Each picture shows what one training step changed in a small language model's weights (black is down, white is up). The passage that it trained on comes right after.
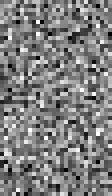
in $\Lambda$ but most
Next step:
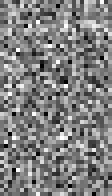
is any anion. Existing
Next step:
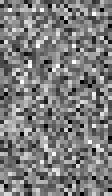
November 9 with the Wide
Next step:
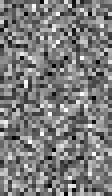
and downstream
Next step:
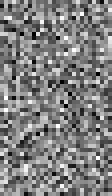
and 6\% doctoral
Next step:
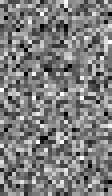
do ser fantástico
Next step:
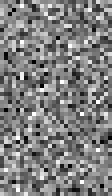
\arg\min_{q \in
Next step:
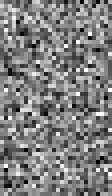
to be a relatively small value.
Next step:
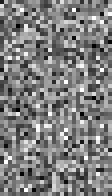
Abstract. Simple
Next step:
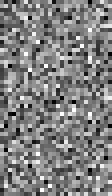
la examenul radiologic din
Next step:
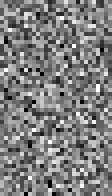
s.f.d., professor
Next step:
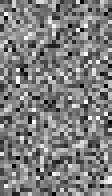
Magellanic system due to the
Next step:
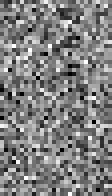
This separable structure assumes the
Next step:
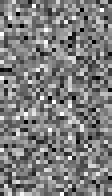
dense suspensions showing
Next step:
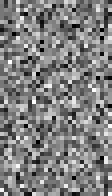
querying node. That
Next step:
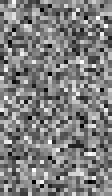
and relate it to the new
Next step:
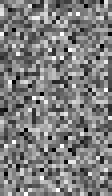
criteria mentioned
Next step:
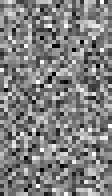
is only interested in wrong
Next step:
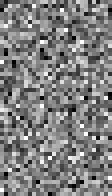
будет надеется на
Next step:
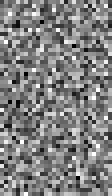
codes that admit a
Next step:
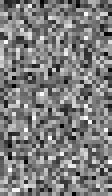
unsigned int v4;
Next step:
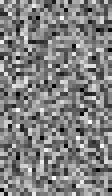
dotted and dashed lines
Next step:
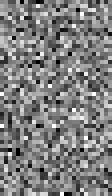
Benjamin, New
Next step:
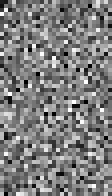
online) Scaling of the
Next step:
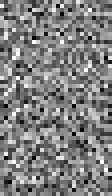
bergan tabib ibn
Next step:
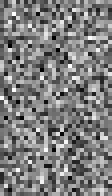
give a more detailed
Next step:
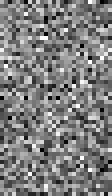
no domínio da
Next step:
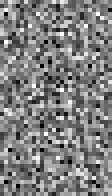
postura típica al
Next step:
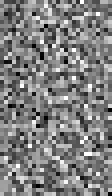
an important parameter in determining the
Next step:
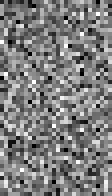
jų frakcinei
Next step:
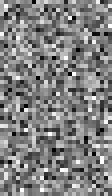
^{2}\theta d\varphi
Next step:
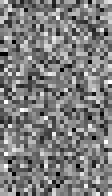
known astronomical
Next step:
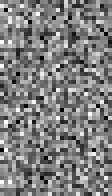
of the charge and spin
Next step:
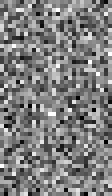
nogiron, rivojlanishida
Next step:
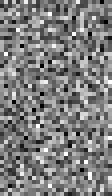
determined from weak-lensing
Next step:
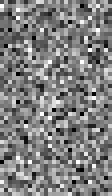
measurement for the fitting
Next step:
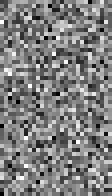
the above expression for
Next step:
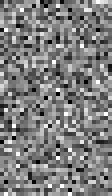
corrections. The plan
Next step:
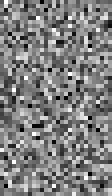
sus pot fi utilizate
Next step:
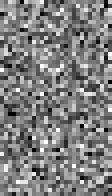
\rmd t^\prime
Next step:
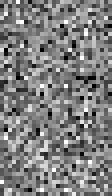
(where \ssbep{}
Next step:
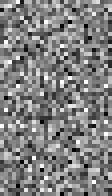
one of the terms listed in
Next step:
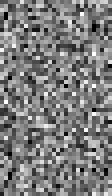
yer zaxirasining
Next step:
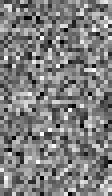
numerical tolerance. The
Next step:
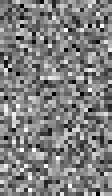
words, at extreme values
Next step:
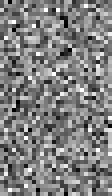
process of uniquely assigning
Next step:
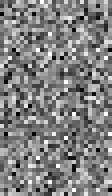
стран различные
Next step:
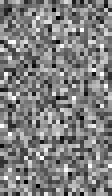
(c)), we do not
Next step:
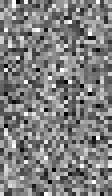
to zero, providing
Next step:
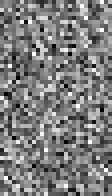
creation of magnetic domain
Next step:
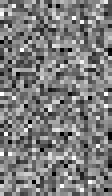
variance of the embedded
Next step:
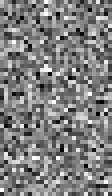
joylashgan yopiq
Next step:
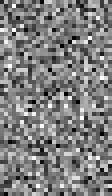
was provided in the previous
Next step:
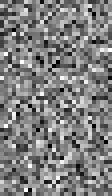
що наповнене
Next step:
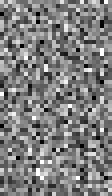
low temperature where the specific heat also
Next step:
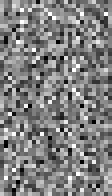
з урахуванням
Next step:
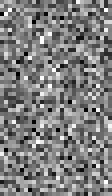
particular, the surface pressure
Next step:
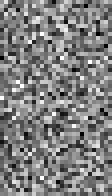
Uzbekistan. The map
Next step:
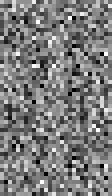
in the first summation in
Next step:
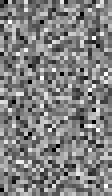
для сушки и
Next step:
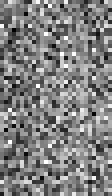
SİYASİ VE
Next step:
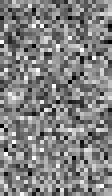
hope this study can raise
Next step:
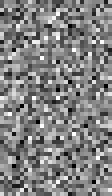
order of minutes, therefore
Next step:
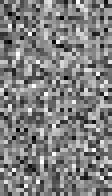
factors: the protocol
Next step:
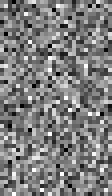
me considero feminista -
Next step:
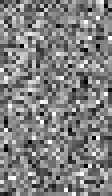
jasorat, milliy
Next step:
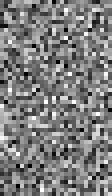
la formation comme une charge
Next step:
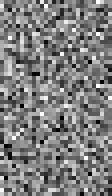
vaccinations should be
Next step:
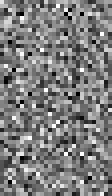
and the distortions induced by
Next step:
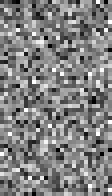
\cap E = A$ Universal
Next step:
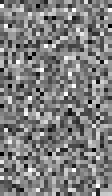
field equations, the scalar field
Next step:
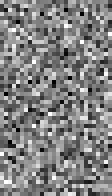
with uniform curvature,
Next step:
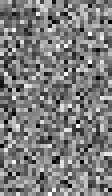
to take into account the
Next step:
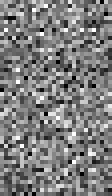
integrals. This method is also used
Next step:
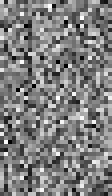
líderes, y que
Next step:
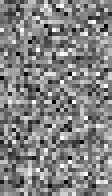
an important constraint on the energy
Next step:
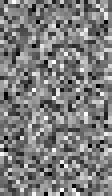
probabilistic hardware,
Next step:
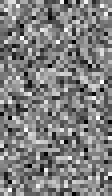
dal collaboratore in
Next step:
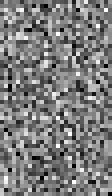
in the ES can appear
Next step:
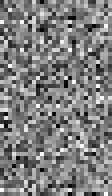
processos de consumo musical
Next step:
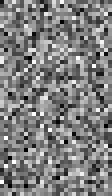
avances científicos
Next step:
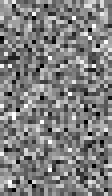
of freedom as well.
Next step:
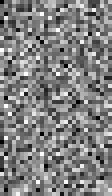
Computer}, vol.~42,
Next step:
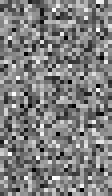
funciones y procesos
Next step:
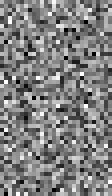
curadoras, que, como
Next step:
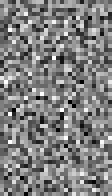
5. Шмелева
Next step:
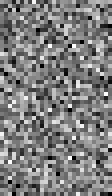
the {\bf s2} simulation
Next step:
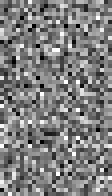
marketingni rivojlantirish muhim
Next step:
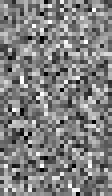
keladi. Junni yuvish
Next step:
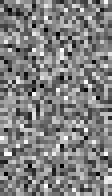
gauge transformations $\lambda$
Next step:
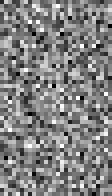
we grown high quality
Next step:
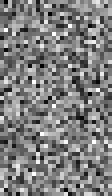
dependence at low temperatures. The
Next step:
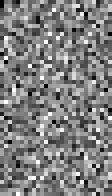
orbits. We note that some
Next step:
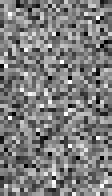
boundary should be dynamic.
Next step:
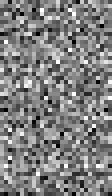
m_e + \beta_e
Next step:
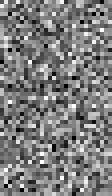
molecular clouds
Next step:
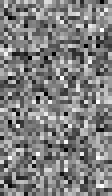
o colapso com a
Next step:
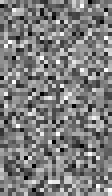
da clássica noção de
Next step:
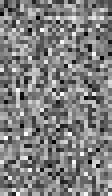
coupled to a 2DEG
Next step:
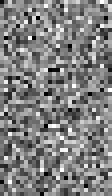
lagi, pengguna
